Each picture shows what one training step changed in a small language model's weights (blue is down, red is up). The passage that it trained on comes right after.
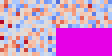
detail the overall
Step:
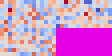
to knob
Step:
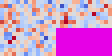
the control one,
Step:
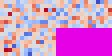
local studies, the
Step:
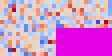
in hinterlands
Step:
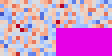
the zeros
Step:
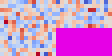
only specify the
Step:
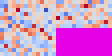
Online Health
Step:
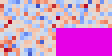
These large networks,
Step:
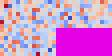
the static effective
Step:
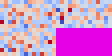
in the age
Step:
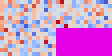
due to the
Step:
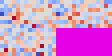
should be aimed
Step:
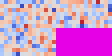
tint Place
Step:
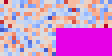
composition and the
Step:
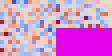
the section in which
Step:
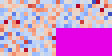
zero, it
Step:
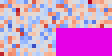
reached a maximum
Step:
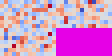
this state could be
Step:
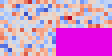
most compact
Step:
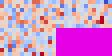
infections in the
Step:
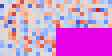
comparing with the
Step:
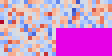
in the hospital
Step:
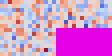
composites. The
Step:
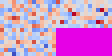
annual income
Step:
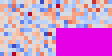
organised by
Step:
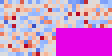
Most of the
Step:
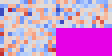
sometimes it was
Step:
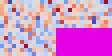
o Projects:
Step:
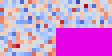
permeability of
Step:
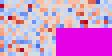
It is widely
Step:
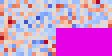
social media sites to
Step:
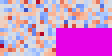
framework. The
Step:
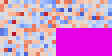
to changing
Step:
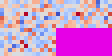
this is:
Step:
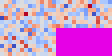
task: making
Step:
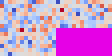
essentially function
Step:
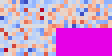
design with ten
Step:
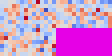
with respect to
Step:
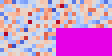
the eight
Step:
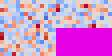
AI Artificial
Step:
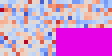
different contents of
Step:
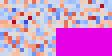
Whatever these
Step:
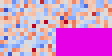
including text,
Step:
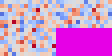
a prevalence
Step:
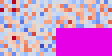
a Review."
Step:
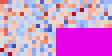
led to the
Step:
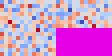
negatively designate
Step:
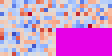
for improving organizational
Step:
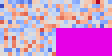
policy on education that
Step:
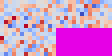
region via MRI
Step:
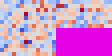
no special right of
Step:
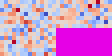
market value of
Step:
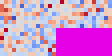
and examples to
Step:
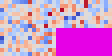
web of
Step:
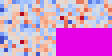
that was not published
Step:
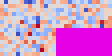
but solving
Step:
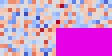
the crystal
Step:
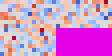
loss and food
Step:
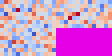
had to construct
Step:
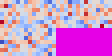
the data of the
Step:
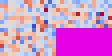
earth next to
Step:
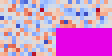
gel with
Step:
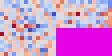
to possibility of
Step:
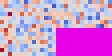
for evaluating the
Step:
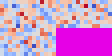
To verify the
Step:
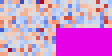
publish some light
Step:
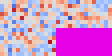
of squares
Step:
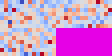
in business education:
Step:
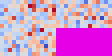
at issue for her
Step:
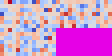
obtained, which was
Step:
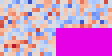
students“ better understanding
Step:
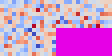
decision making in
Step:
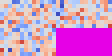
that has the potential
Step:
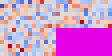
pressure on farm land
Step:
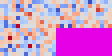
you agree?
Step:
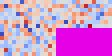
research directions based
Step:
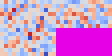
needs³ in
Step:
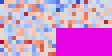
point); u –
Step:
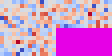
auditors within a
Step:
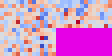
time, there are
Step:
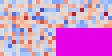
lots of
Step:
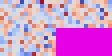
for fish
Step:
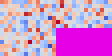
and how the
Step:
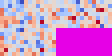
OF NATIONAL
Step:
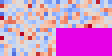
The temporal
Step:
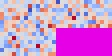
hence current control
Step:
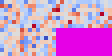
two parameters set to
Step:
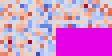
international best practices.
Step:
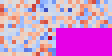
accuracy is affected by
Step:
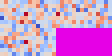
60 min). Figure
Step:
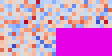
approaches will be integrated
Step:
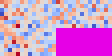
avoided. This
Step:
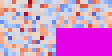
allows educators to
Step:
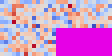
TP rate,
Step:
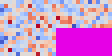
High rise
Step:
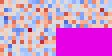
intake of the
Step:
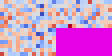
questions, or multiple
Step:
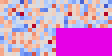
of tables
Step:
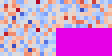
frameworks related to
